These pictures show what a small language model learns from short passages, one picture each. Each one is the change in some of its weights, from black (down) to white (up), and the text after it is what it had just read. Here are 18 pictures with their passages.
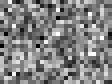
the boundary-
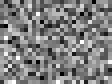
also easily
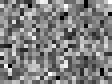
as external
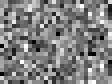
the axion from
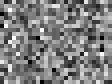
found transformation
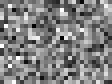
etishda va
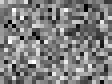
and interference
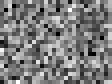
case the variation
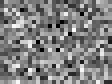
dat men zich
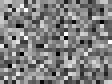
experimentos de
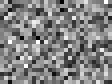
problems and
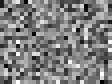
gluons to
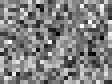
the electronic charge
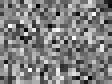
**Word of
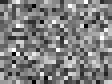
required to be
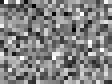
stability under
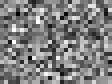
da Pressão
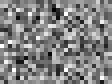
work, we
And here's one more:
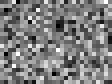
normalization layers
